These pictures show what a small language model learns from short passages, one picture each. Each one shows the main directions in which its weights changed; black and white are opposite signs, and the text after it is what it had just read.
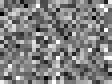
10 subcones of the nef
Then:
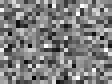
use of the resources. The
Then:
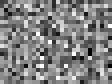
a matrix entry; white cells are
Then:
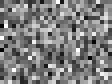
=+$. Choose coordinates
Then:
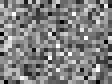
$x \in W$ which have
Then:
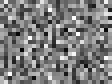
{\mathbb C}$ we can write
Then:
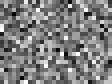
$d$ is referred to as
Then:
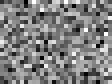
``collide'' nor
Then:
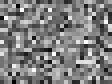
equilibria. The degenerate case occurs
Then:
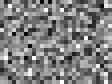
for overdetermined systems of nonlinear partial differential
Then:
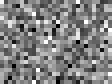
\coordinate (2u) at
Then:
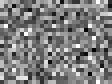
on $D_n$. Suppose that
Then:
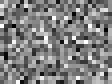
estimation is the average log conditional likelihood of
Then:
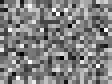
aggregate them into a process
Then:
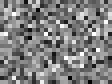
$x_i$ and
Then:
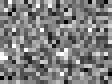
discrete-time Markov chain with transition probability
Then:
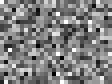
necklaces (not consisting of
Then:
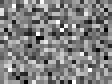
and time is obtained by means of a
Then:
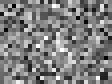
where the coefficients $\alpha$ are random
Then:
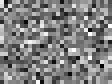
a vehicle that moves along
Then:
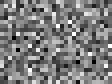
of a white square) and
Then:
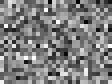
holds that: \[ \big\{
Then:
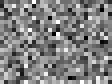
or $-1$ according to whether there
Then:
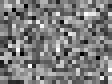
de Galois diff\'erentiel. -
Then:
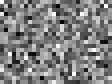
Then $\lambda$ is not injective.
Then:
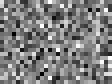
of double covers satisfies Lemma
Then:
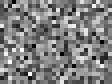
for every $R\in {\cal
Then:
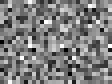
form of Euler-Lagrange equation
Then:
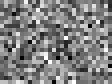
$G$ are standard matrices. The
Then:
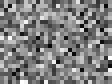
the factors $P$ and
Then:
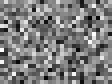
matrix with 1's on the diagonal,
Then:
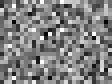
and reduce $x^a$ to
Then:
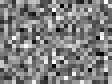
of counting integer points in their Newton
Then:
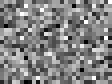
\ref{s5} we give
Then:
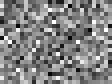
convergence rate than another one if its value
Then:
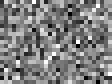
to $S$, so that
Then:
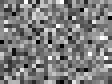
$ denote its Jacobian with respect
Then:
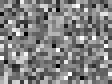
orthogonally complemented, the
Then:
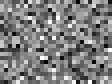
cohomology spaces} We now construct the cohomology
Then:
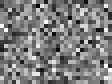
k\langle Y \rangle$,
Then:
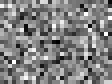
\leq 2\xi$, the system
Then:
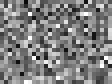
$x_n$ are integers this
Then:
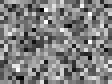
integrators have attracted continuous attention in
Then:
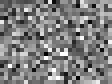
C, V \rangle, \quad
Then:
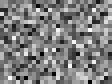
recurrence relation was recently established for the fully
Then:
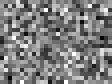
we have the surjective morphisms $
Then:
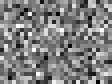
quarter plane. These examples are
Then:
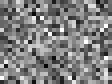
H(\Gamma)/\Gamma$ its convex
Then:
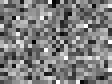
\strut \begin{proof}
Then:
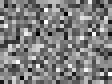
in boundary} cannot hold by {\bf
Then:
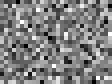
also possible to consider systems defined not by
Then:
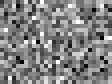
and $D$ orthonormal, we have
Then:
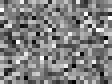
\begin{cases} \leq
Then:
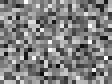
is \textit{finitely right
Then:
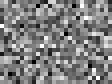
expansion analogous to the spanning tree expansion
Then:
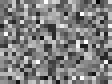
of the circumscibed ball
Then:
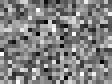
suspension, producing a
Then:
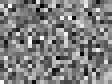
all directions with a constant speed.
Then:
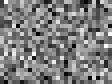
solutions. Although qualitative
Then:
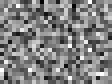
being $\D$--bounded. On the
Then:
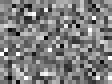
adjust to use the largest
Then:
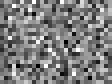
to have a density. The paper is
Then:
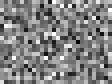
Notice that $$ \inf \{ \langle
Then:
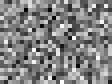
linear systems (OILS). They
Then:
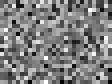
and we are only interested in a few
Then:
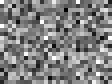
chosen to make all algorithms as robust as
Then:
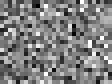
threefold of degree at most
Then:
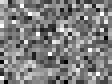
C2) Based on the established
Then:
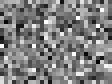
do not prove that stability of
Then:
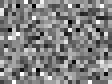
and $\mathcal{F}$ be the
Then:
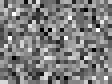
$n$. Using maps between the
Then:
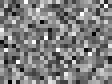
$\Delta_f$ of a
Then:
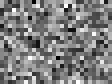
satisfying $\|k - M l
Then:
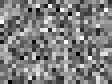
map $B_u\to
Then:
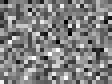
J. Comput. Phys.
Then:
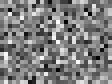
are independant Brownian motions
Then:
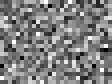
for quantitative Wasserstein
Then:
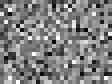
\] be the $t u$ distinct
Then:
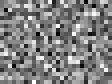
FE a set of initial properties,
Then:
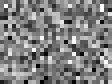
of certain torus knots are smoothly
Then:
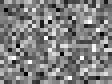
substitute for $\beta_n$
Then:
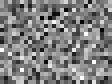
be sustituted into the
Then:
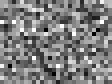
between riemannian and
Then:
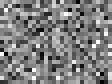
a weak supersolution $\overline{
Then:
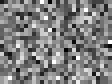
\eta_n)}$. Within the
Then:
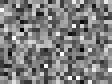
identity, because we labeled the edges
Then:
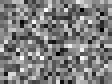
associated to the \K\ form
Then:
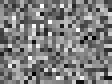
of $T^*M$ to
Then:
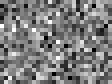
Cantor topology for which {\it open
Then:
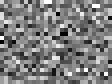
Let $\begin{bmatrix} A
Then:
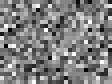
linear maps $\Cal G^*\to
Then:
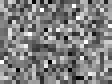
but not for $X_0$
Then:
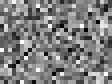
function on a closed convex set $\hat
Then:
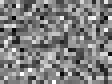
with maj 14, so their difference
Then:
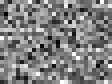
generated. \section{The algebraic alternative
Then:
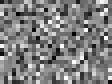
proper setting.\hb Let
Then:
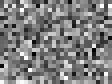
compared to the other ones. This suggests
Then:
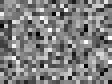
there are better choices. For example,
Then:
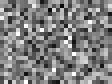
of symmetry in (6.7)
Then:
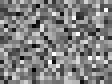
,\lambda_n\} \subset
